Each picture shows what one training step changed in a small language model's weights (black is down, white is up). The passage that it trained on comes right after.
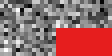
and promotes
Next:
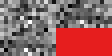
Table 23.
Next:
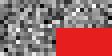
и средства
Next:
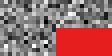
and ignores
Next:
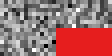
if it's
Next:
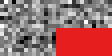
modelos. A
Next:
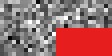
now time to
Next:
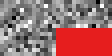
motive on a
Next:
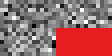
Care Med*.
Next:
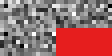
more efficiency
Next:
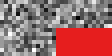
belonging to
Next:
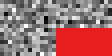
lenses in
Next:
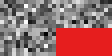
are mostly
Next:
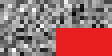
other with three
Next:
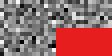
digestion are
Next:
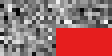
estimated based
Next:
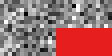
and to the future
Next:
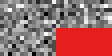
interaktiv va
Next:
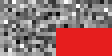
finite element analysis
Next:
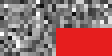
eng keskin
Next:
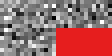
the propagation
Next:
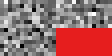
à cultura,
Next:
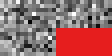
role of these
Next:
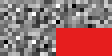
consumer price
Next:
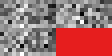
with the observed and
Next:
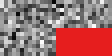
control behavior using
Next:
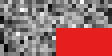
of International &
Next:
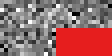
ile iç
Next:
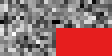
also impart a
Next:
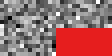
imersão ao
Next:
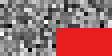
trainings on
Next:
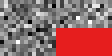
Writing –
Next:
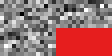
This approach,
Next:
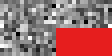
contribute to the
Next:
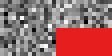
refine management
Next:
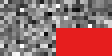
studies. Those
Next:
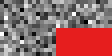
generat practica
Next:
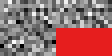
risk distribution,
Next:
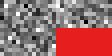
formas de
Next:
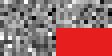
has become of
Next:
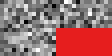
/ A \times
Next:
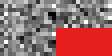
half of
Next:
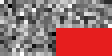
socially and
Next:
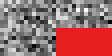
values of the
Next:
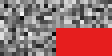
more independent
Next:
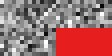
The use of
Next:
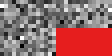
da Globo
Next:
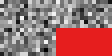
use multiple
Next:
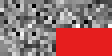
the academic
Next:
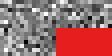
to take over
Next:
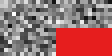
significant difference in
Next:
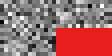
of education in the
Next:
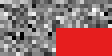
challenge of energy
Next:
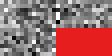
required for larger
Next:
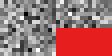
to experience several
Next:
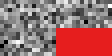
development, the
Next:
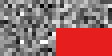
providing any
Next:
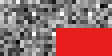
effects than would be
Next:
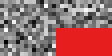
a theoretical
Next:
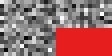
Professor of the
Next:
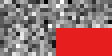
and emotional
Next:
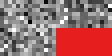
in connection with
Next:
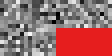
com políticas
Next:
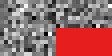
robust and
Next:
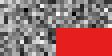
reported by the other
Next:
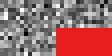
что в
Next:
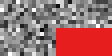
— proton
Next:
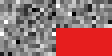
efficient operation
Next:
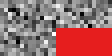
and lost value
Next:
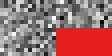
have over your
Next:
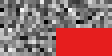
analyzes the
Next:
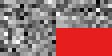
all aquatic
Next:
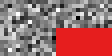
reliability of
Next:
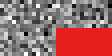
an average general
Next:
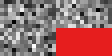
from textile
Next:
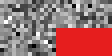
the structure of
